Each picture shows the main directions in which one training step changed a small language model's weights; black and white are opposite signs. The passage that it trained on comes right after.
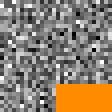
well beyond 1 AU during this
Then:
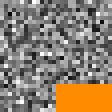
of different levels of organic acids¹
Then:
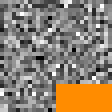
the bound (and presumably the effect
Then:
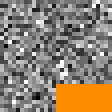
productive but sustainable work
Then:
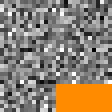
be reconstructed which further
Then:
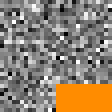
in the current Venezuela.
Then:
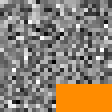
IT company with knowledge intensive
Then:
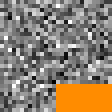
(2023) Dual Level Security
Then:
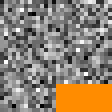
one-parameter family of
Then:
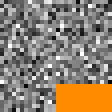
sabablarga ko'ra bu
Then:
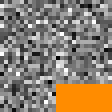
in localStorage/cookies
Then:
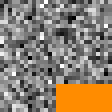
detailed interaction of hydrogen in the
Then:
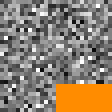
the spectral resolution is $\sim
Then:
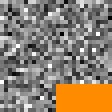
at the plasma top is
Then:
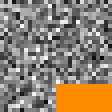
article argues, local officers
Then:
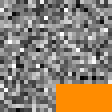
compared to ceramics. In this
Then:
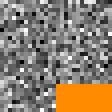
at broader generalizations, more
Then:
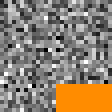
zum Studiengang sein.
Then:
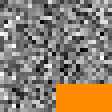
the prismane C$_8$
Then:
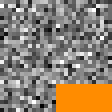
comunicativas. Para
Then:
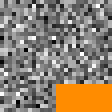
formado pela igreja,
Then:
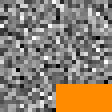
dos melhores resultados
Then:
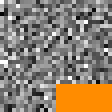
ushbu soha tez
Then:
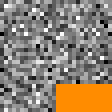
produção científica
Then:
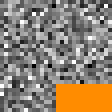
counted and expressed as a
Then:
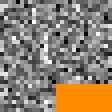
людини – права на
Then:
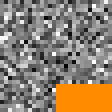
of adding numbers,
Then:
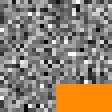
for fractional quantum Hall states and
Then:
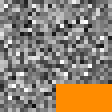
solving Eq.(\ref{1})
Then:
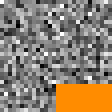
analytic solution. Exact analytic solutions
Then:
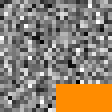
coupling and electron-phonon
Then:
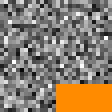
performance of the building element and materials
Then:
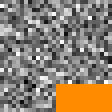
shaxs boshqalarning
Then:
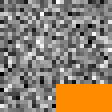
*Blue Jasmine*
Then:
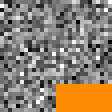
Thus, excessive challenges
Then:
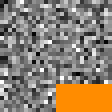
tarmoqlarni qayta
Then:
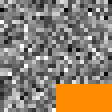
is a commonly encountered
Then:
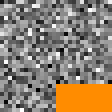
Type~IIb SN
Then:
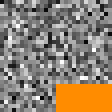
B}$ the smaller algebra
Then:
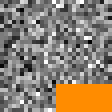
know - Please name the
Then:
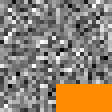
distance, but the problem is cast into
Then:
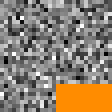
leaf to betel were
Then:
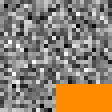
for long-distance power
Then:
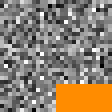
False True 8.
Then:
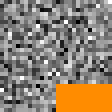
RESULTS AND
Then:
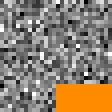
pupil tracker sources positions
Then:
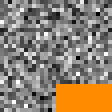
them for wide use in city and
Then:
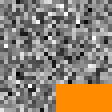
networks, enhancing value
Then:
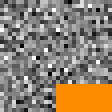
davrida ta'lim
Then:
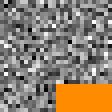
region; - Creation of the
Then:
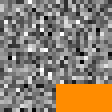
populações jovens.
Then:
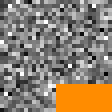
vivencia más saludable del
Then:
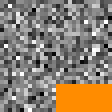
locally $d$-exact,
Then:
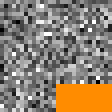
a perfect fluid. In
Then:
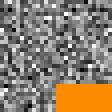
clouds. Another
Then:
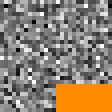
Хронография / пер.,
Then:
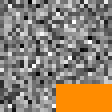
value in position $r$ is at most
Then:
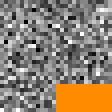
by gravitational instability and magnetic effects
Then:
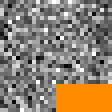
G must contain at least one vertex
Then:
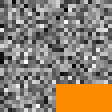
maioria (67%) dos
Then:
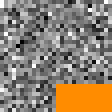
Land Reform Fund Cooperative
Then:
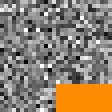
hamda metodistlar bilan
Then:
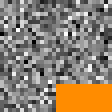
{\it x} values, and there are
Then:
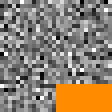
revenue is increased by 1%,
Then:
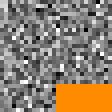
ин ду асоси ба
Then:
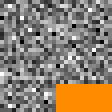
under 0.1 MPa argon
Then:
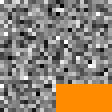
du seuil de distance pour
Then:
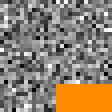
theory. One way to understand how
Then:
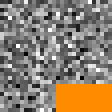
to the additional sources resolved in the
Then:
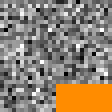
and political education in the new
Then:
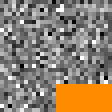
and environmental studies. In conditions when
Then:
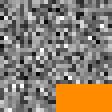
joint [7]. ACL
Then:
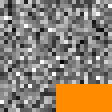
и важнейшим
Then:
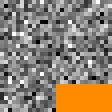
in dynamics was carried out during the initial
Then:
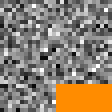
we want to take a high number of
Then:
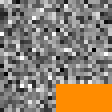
спаечный процесс
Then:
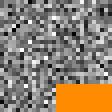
ang mga iskor ng
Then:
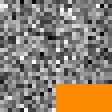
its covariance matrix. To
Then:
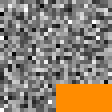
COVID-X Sandbox
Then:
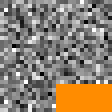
aspects are expressed in
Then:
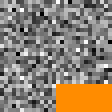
jerk search requires the same
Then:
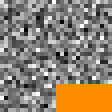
sustainable development, as it directly
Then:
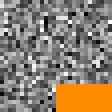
di Stoccolma. Lo
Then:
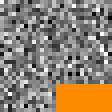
and can range from asymptomatic
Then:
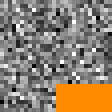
política da empresa e que
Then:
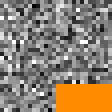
Lorentzian profile,
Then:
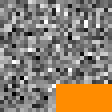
be matched to perturbative
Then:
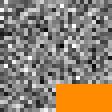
previous one by less than an order of
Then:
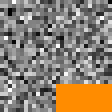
of Li/Na cluster
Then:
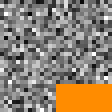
and their perceptions of the
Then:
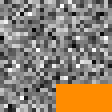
a "Paris nos
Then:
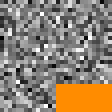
dos colaboradores estão
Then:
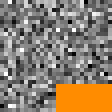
criterion. In addition, the results of
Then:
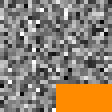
the PE and the IMaX
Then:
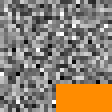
both special and general relativity which
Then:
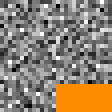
*Вісник науки та
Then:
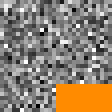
música e de dança
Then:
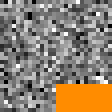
of Eddy Covariance
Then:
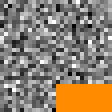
beneficial to human health. The
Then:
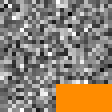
current. Reduction process takes
